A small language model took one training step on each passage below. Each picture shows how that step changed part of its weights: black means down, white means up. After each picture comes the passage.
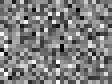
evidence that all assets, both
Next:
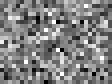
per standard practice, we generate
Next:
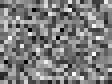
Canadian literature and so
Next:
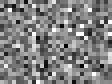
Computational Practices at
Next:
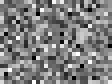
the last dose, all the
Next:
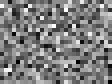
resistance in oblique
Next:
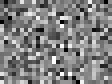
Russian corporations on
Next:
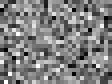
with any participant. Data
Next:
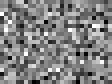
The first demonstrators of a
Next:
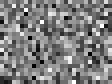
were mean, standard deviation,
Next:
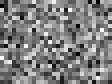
dental team, other health
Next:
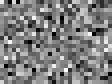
in this case we have selected
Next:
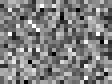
our system by handling a
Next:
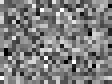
the patient, data collection and
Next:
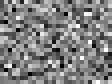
finish running. The
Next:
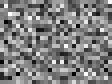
Monolingualism: A
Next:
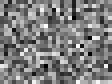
how these dimensions can be
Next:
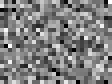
to compression along the z
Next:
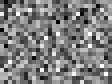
analyze two specific events that
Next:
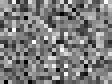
emphasized and as a
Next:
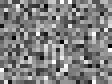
Indian Journal of Science
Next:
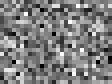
These data are often used to
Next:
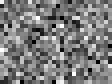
part A, the questions are
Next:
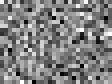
after the earthquake.
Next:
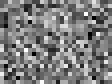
of the radiation operator
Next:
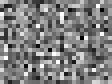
Introduction The increasing
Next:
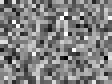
experiment was carried out in order to
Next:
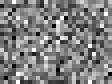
Sudan. The plant was
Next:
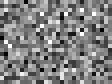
Guinea Poorest
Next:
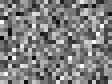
absorbance using
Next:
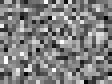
through a trainable output
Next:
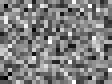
Table. 5 showed that there is a
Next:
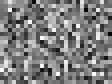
(Microsoft Excel
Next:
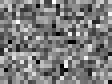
nearly equal size (though
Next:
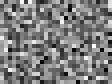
M : Methodology So
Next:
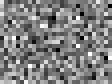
some technical data relevant to
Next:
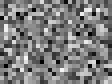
a problem for emergency
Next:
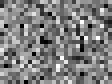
of the memory required by
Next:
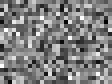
This deliverable sets the
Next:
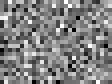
in multigravida women.
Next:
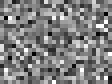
of grazing is lower in
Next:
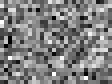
“Local Government
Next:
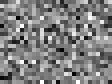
group. Figure 01.
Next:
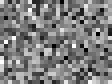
either are already
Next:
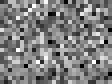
a result of conscious
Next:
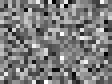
and worker's voicing
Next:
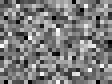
growth per capita as a
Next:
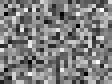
PV Implementation
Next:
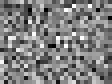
energy expenditure which additionally
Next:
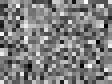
also having a statistically
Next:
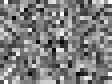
gate V and a copy
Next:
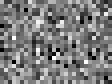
health is generally considered to be an
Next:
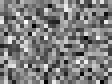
of structural parts
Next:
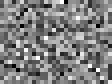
of knowing* (history
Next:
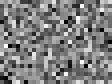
zones. Rescue
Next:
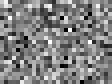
as evidenced by the
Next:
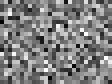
marked and includes lots of
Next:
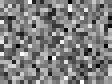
hills to another in
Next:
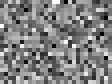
in addition to amorphous
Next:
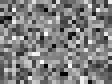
the development of MVPs of
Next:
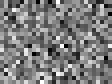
idea of the acceptability
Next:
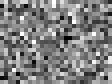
Characteristic Touch /
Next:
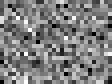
anticancer activities have been
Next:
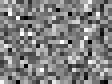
It recommends stronger
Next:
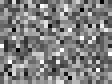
found as the superior
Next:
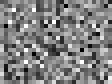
of the Practice Region
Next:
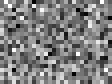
us before our 21st
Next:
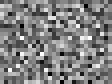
- Teachers might be
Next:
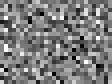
makes the proposed methods an
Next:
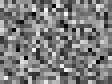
address : Research Laboratory,
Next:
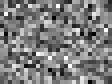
The role of nitric
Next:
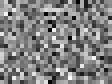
usually come to me
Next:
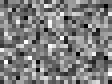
pcm stream pause
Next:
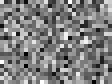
energy used by rural and
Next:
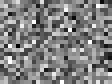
as hijacking
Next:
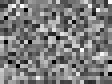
the analysis of data from the three small
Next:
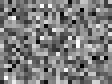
the distribution system; the DSO
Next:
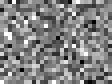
from a favorable
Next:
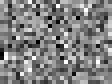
combined ventricular
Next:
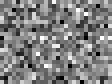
study.** *J Clin
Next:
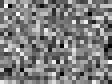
this matchmaking or
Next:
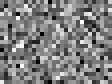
trade-offs between different
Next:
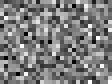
the share is a property that
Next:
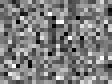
present study deals with the
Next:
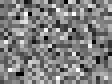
sector. Attention is
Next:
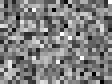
to find new automatable
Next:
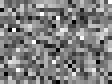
as explanatory or the one of
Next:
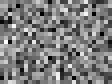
ranges of the spatial
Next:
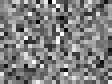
learns to predict the
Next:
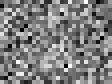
ratio 1.0
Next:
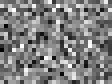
controls with biochemical parameters
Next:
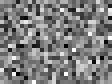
record data security issues is
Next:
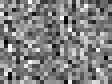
respect to demographic factors
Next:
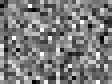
of the three phase of the
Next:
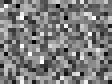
measured actual swell conditions
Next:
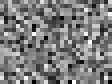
of symmetry of the
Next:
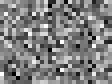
and is the cause of
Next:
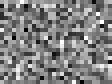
E. Bharucha
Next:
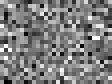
one, so such can be done
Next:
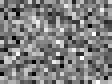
species. The bark of
